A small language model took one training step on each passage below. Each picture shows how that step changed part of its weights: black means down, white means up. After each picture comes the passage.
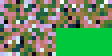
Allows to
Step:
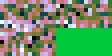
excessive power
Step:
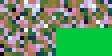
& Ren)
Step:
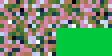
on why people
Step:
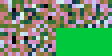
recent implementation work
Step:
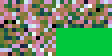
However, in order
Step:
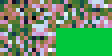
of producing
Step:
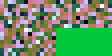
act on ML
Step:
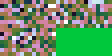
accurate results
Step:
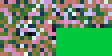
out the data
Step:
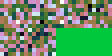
it gives the
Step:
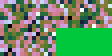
days. The
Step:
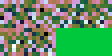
was found to be
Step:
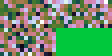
comparative analysis.
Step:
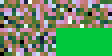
compressor system
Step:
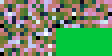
average height of
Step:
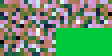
trade enables
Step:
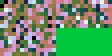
based upon
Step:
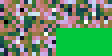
for characterizing
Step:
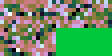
energy, the
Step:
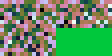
was concentrated.
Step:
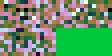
under study period)
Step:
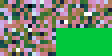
the performance, for
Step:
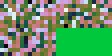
tail states
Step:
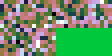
in dominant
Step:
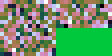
from only single
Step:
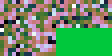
The Tafel
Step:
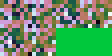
the University of
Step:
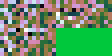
this document
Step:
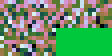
more direct approach to
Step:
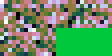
± SD
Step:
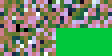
focus on how and
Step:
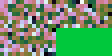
such as compaction
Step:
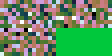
be introduced
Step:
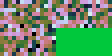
the STEM
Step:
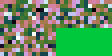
area is between
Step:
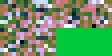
of engineering
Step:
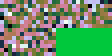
graph only by
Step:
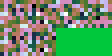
presence close
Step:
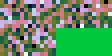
the saving
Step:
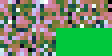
that occur during
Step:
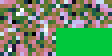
determined that
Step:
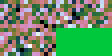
367 construct
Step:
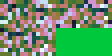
of surface of
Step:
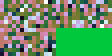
had less interest in
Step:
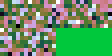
sum, the
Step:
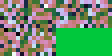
the stored
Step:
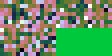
understand and interact
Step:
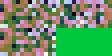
noticed from
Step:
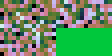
tab for
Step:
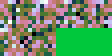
that do not add
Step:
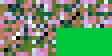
including errors
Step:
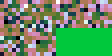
using System
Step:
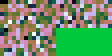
Part II
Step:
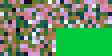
efficacy and
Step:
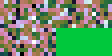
90 people
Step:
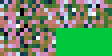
a steam
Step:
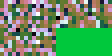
a measure of the
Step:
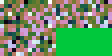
students Jeric
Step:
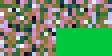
and continue to
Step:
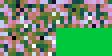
under the same
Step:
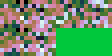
of the inner
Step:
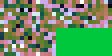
and $\beta
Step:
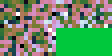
height effects.
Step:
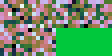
down school
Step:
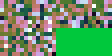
are normalized
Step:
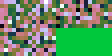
genes that
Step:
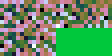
was carried
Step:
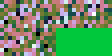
a climatic
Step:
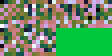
for urban
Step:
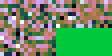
be transformed
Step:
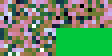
various parameters. It
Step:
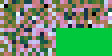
by beating;
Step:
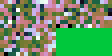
that regression models
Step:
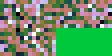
animal and
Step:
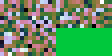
were read from the
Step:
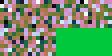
on Monte
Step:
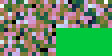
Figure 14:
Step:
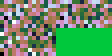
reference data?
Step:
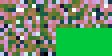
algorithms is to
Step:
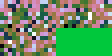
delivery of
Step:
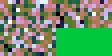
that upcoming
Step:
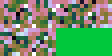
healthy twig
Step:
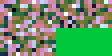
learning activities significantly
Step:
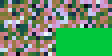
the date of
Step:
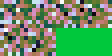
as follows:
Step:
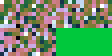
OTD and
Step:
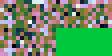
to improve the
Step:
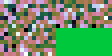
concept of
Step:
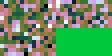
foundation for
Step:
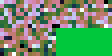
new trend of
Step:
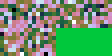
economic means,
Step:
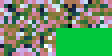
policies are
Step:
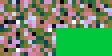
This would be
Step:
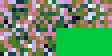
expert group
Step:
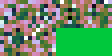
structures and
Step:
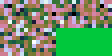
determination prove
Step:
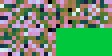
included in
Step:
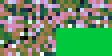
for evaluation of
